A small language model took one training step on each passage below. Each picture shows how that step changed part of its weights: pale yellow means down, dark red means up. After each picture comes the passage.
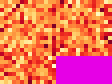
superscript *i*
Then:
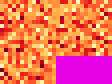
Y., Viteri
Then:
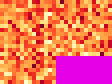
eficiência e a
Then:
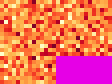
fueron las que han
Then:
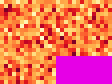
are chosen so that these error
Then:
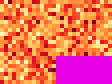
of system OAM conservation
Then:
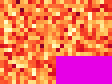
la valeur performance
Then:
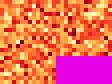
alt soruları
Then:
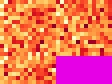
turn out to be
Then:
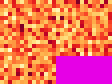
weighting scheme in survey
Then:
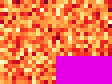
fitting the 3D OH
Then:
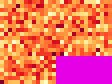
to have a significant impact on
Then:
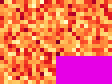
dispersion and size are computed from
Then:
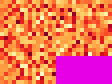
analysis of innovation development in
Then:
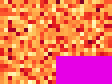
за совершенное
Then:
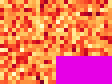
saqlanish va foydalanish
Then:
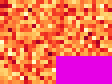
may choose the distribution functions
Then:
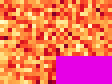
se tem privilegiado
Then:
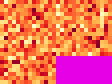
Algorithm for a
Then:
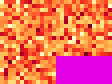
tahlil qilish nafaqat asosiy
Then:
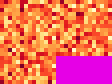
Pearson. -
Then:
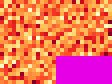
in Deutschland
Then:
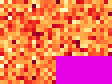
# Effective and efficient
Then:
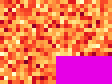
respuestas de los
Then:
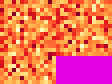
по службе и
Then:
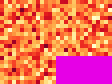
de interesse. Em
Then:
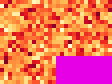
to the target image. When
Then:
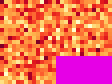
result, and we stress this
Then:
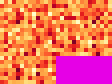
comparison analysis in terms of
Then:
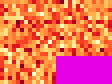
modelinin bir özelliği
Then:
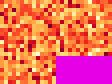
{email: {\tt
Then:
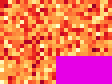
a posterior distribution instead of a
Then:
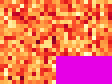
this requirement can be significantly
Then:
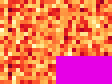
saqlash huquqiga
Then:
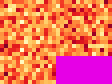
$V_L$ and
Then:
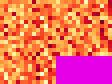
the natural way to take
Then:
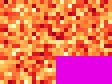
tal abordagem para a
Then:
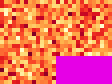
perturbations and give rise to
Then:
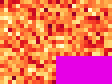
are heated by laser with
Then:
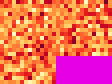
where $f\equiv
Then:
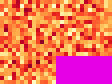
e la comprensione
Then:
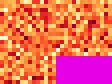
\ \Rightarrow\
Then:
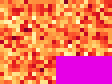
of the target population,
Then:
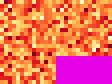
de derechos, y
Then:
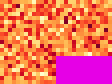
compra for efetivada
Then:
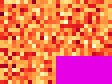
va voqealar
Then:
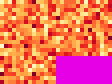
at the large proton velocity
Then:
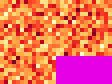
evil. It is a
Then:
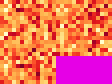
We emphasize that the two
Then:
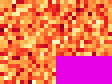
propagation. It has been
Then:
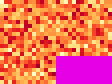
image compressor x,
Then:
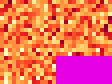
processo de aprendizagem e
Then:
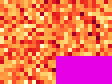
behoefte voor
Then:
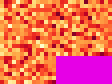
relato, práctica
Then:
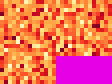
parâmetro na
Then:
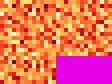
and moral concepts
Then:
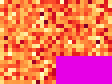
pochta orqali yoki
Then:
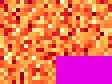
prácticas partidarias
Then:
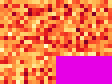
is contracted according to
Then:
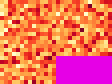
our observations rose up to
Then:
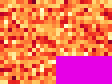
qilish, jahon
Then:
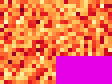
as in Equation 2.
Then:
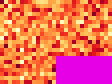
eff}$ through the magnetic energy
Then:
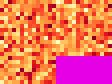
as haja só nas
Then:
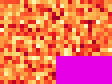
derived and vetted
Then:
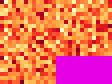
herding and the
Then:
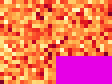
spring and fall
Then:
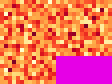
effects on the shielding
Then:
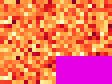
a one-parameter family of
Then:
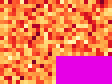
plena pode ajudar
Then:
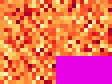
the declination are fixed
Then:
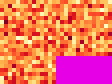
Universitas Teknik
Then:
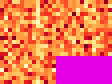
va o‘qitishning
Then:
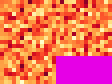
extracurricular educational
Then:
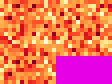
International Conference on
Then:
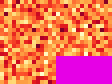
inferior conjunction), which
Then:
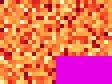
ballistic) regime.
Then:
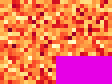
masses), the matrix of the
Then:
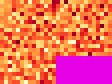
the rate of molecule
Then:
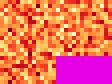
obtained as the $r$
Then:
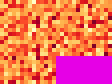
{author} {\bibfnamefont
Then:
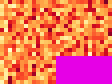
of AF correlations in a
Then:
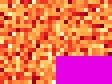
begutachtete online
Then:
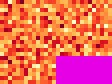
cuvette - LE
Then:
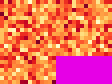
simulation $\alpha$ = 100
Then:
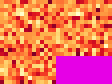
хил доривор
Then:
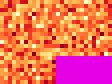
oshiriladi [3].
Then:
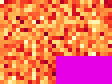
davlat pedagogika instituti
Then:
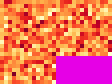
conciencia de la
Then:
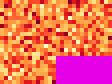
is used to measure light yield
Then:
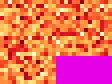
Milky Way
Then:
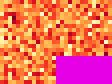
about dynamical studies based on basis
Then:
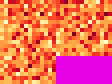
our model, a position of
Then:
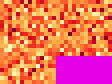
one with known client
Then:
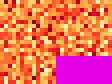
{arXiv}, eprint =
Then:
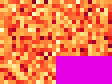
eng miteinander
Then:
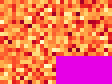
Закон України від 12
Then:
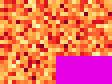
qiladi. Xulosa
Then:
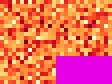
-\sin\beta &
